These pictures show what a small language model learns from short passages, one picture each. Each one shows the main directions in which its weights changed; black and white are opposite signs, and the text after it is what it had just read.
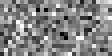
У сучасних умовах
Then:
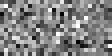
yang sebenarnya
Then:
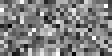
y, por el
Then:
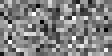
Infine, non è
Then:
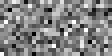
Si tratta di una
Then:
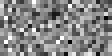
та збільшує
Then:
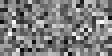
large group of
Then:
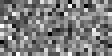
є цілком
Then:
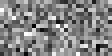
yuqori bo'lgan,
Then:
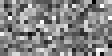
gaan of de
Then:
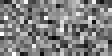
foydalaniladi. Ular
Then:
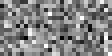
de las especies
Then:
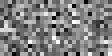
the theme is
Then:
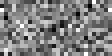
словесного й
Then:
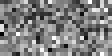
va milliy qadriyatlar
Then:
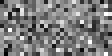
la transparence dans
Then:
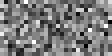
axée sur les
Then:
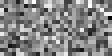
Access Publishing
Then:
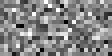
alega ter sido
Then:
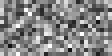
in twee
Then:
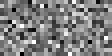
uma das gerentes
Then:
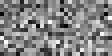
degan fikrni
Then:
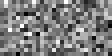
verricht, maar
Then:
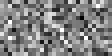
resumir la
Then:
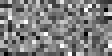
проведення пошуку
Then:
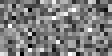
деятельность начальной
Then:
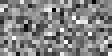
de amenazas
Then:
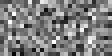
Федеральное государственное
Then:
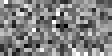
review, current
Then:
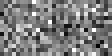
oder ethnischer
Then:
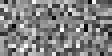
siswa pada siklus
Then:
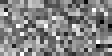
obstante, o
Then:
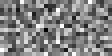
mülteci öğrenci
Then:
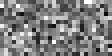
post test (tes
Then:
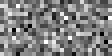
ako objem
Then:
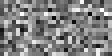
the quality of
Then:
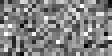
yuz yillik shakllanishi
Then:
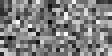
Основатель и
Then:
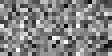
katta e'tibor
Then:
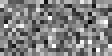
să sporim
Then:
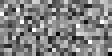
Moldova, prin
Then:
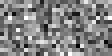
organisations. By
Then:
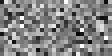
comiques Dadou
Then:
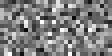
de la Fonction
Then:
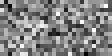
encuentra en la
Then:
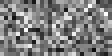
Abdullayeva Malika
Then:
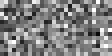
професійному сенсі
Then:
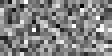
– eravamo
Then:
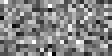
as principais variáveis
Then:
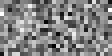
& \text{en
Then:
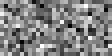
Informationen zur Art der
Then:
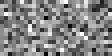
aucune décision
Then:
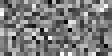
“da casa”,
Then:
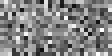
existem evidências a
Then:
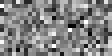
1 diterima.
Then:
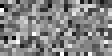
Ya Hapus
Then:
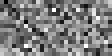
nuevas estrategias,
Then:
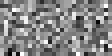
que el funcionamiento de
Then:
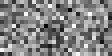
виникають у
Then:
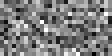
en la plaza que
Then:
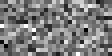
Research Tools:
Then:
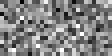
Vallejo, y
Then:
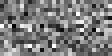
stands out, the
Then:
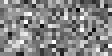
sys 10 from
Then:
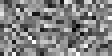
do tato,
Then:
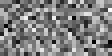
2. Kumar
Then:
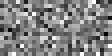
verifica uma situação
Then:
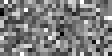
- Rosma.
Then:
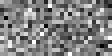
yuqoridan joy
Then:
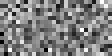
importância como um espaço
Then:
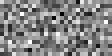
tadqiqotlar shuni
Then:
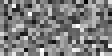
issue of
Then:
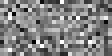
foi criado o Sistema
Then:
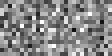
ученый, -
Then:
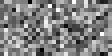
perdrait de
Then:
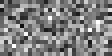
of the AGS
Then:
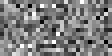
на заохочення
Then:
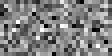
de lo que produce
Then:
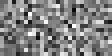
eerste plaats
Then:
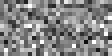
ditentukan oleh
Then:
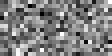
эга бўлиши
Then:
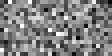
ўсиши билан
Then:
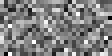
was carried
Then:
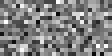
les auteurs.*
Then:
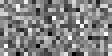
i porodicu
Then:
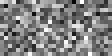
un lucru să
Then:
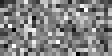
muvaffaqiyat uchun
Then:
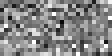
более мрачным
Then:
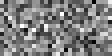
personal en el colectivo
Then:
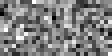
High School
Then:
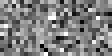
pentru care și mai
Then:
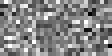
professor, tornando
